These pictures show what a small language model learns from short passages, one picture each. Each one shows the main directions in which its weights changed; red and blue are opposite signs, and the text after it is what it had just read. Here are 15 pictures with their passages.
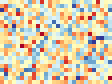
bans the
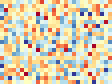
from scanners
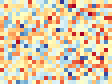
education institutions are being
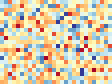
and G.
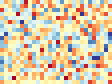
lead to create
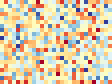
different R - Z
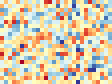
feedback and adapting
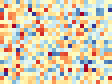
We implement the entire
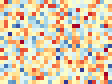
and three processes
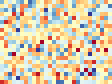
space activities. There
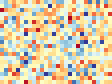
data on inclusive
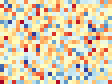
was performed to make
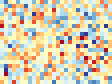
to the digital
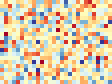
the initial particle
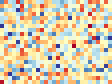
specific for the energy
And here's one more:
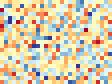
In the light of
